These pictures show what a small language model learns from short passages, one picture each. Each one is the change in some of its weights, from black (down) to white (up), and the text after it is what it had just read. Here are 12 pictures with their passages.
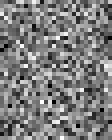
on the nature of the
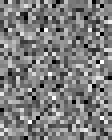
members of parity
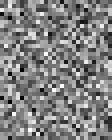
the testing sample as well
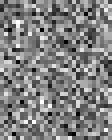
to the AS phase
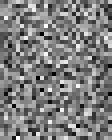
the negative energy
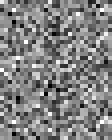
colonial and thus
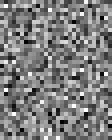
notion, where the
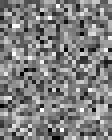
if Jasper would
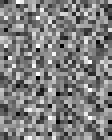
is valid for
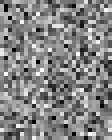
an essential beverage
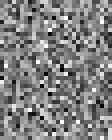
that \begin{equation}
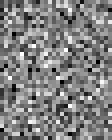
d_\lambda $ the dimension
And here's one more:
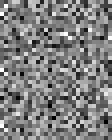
and uniqueness of
